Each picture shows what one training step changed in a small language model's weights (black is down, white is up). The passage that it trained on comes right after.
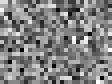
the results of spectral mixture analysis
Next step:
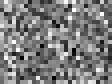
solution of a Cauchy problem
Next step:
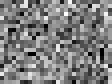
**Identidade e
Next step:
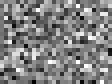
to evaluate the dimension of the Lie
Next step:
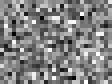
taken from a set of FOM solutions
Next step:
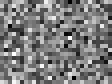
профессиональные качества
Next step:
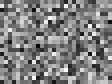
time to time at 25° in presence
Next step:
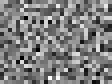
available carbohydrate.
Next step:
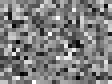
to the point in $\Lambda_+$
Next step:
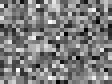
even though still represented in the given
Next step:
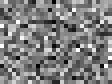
oczu, która
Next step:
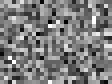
Esto lleva a
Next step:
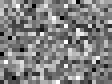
contributed erasing geographical
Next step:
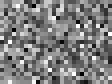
profitable companies to be founded on
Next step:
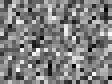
Бога: без Нього
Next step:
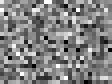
as the biomasses of
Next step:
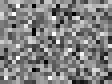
se basan en dicha
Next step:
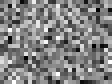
use $a^k$ in the
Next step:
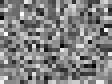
infrastructure, employee wages, and
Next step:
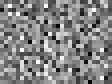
or Definition~\ref{bounded},
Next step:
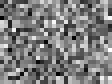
self-confidence 32
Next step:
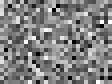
dat het blad dienen
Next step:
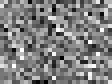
latter. When urea is
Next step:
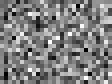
début de la carrière ;
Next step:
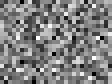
overige personeel van het
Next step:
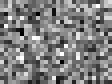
E., Strachan, B.,
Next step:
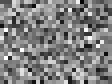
6% The author used the following
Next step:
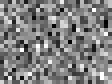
state government in conjunction with
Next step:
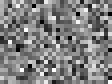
literacy (knowledge aspect) when
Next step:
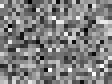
proper morphism $X'\to Z$,
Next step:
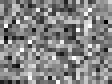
who are willing to make this
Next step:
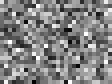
(ii) the need for
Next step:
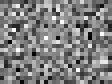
serviram de conteúdos
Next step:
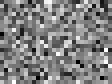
та публікацій
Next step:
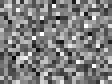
Non-volatile memory
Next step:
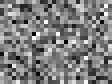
u ro'yxatga
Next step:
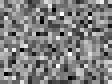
critical points in the city.
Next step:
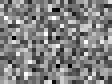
scalar operator (such as the
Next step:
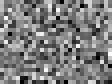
support for shark conservation.
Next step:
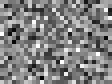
scheduling and assignment framework
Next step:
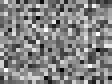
M. A. White and
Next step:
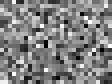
A\rt\}\eq since we have
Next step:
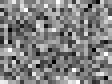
umri davomida qilgan
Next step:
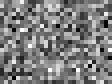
в зависимости от
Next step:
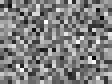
The Vijayanagara was
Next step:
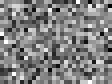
is one of the major constraints of low
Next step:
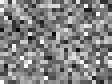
the biggest challenge in
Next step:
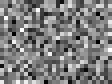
improve control functions to meet these
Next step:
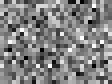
Con el violín hay que
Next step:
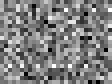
chain end degradation reactions. The
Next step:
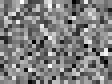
наблюдалось в
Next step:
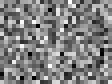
Discussion Delimitation of
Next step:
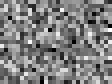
of $\text{Log }
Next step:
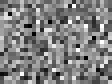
soraw – gáp
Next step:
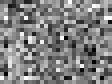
Tellab [5].
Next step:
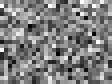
$H\to+\infty$. Now
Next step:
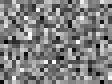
involved air oxidation of a
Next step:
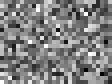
como a *Rhamnus
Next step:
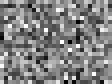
in tumor bearing
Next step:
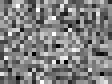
recommended to intensify and strengthen
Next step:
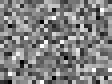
uniform mesh method on the view of
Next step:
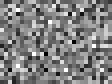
: \Omega^\bullet_Y
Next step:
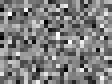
\log \left( \frac{
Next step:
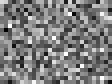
olingan: birinchisi
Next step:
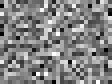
seis se reportaron en
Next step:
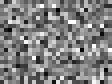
PBL on the gender difference
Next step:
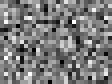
- Intentional injuries
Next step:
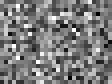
disassembly effort. 6
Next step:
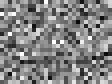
darajadagi tarkibiy
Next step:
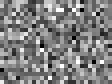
литій копії
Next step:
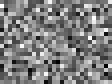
sources of income, 80 out
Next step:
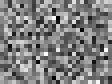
penelitian tentang
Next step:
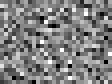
line of symmetry, and the
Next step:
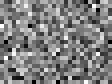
establish the bidirectional connection
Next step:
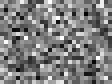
зараз працює
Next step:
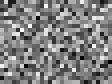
otitis media and otitis
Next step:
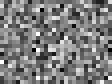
Other, and the extent of
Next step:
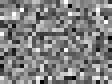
{\ubf Arguing in
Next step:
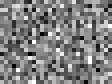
is regular, then $D$ is
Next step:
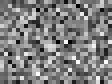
bo'ylab oqimning
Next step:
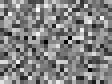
და სხვა.
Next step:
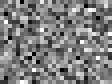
and $1$, and, then,
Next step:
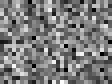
leads to the appearance of additional
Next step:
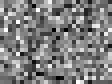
companies is constantly increasing, so each
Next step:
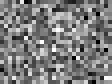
On the other hand, with respect to
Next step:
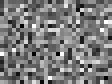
or mispronounce.
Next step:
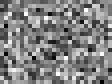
(SIRS) in
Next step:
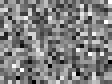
of the pile. This may be
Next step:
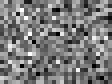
then $P(n)$ is a
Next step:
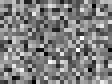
We formulate the following result.
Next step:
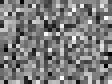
volumétricas, bem como
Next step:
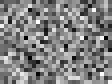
support both AC and DC
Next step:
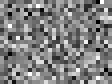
qilingan. Kanada
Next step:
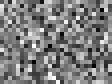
chemical tests of traditional cheese
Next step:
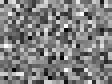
"dismembers the
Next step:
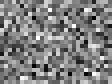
age groups. People of age
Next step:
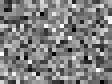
ReDBox), and provides a
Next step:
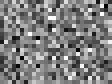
polymer matrix. As a result, the
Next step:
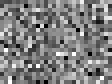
interest. There are no other third
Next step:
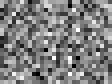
черенками в
